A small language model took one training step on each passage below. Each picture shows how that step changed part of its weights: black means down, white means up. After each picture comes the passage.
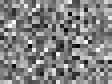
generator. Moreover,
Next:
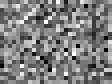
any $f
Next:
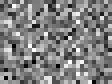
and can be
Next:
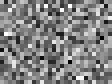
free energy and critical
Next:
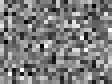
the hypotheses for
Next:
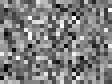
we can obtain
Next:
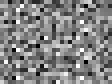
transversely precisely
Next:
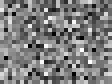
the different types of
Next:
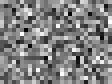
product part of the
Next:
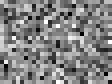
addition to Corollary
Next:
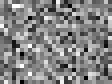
one can observe that
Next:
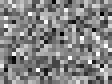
If the inverse power
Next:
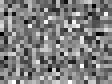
the circular
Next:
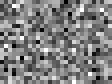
contains only the singular
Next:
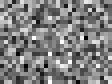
a manifold.
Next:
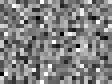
four blocks
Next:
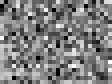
extend the search to
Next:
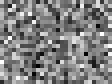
of {\em
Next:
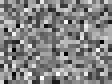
data) and a
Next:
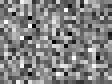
The first author is
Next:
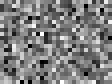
hand, this notion
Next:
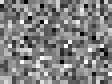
calculations for
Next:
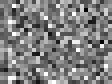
and position.
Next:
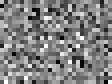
pass through
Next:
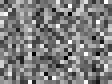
associated with the
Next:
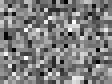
the compact space we
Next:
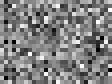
parameters and the statement
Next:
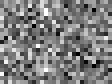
} \author
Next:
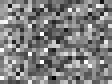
inside the
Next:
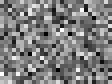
problems (see,
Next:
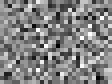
in terms of
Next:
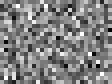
can be seen in
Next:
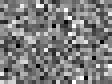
index subgroup such that
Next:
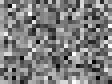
of the operator
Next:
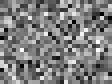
absolute and
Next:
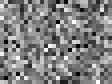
the subvariety
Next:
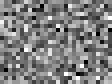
an analogous
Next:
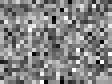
with pleating
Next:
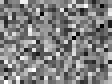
$Z$. Then
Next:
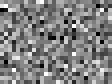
which is nilpotent
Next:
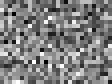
the previous study
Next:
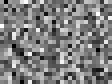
original and the estimate
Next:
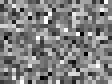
choose among
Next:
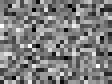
first the case where
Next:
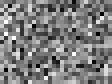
in which the
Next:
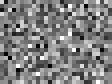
efficient alternative
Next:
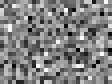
Note also that if
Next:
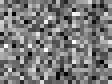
the only primes
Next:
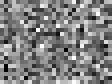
same as the
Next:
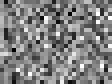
sections we will
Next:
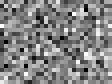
level. To describe
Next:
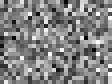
classes. Define
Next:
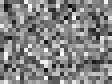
we would not get
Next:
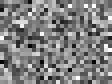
references therein
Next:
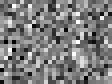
and the interaction
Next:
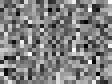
by analyzing
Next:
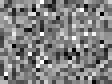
if and only if
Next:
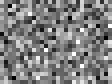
of operators we denote
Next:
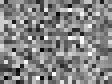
difficult to check
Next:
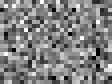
$, we have
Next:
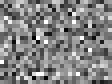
only if there is
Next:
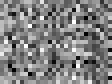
by a similar
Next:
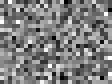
pairings on elliptic
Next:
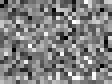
population can
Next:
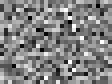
extension \[ \mathrm
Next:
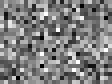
\leq 1
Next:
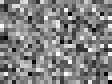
This theorem leads
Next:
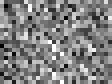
we need to show
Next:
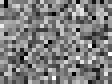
directly from the
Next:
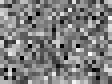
on the Riemannian
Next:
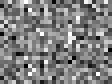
In his
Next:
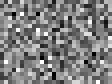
for all discrete functions
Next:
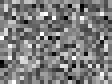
Q \in
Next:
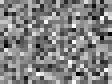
at the action level
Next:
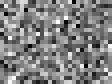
5. Let
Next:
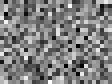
unit flow passes
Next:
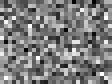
the node in
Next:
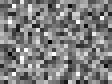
and Flat
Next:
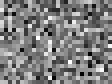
the analysis of infinite
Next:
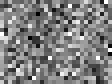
copy of
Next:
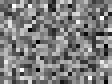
and hence for all
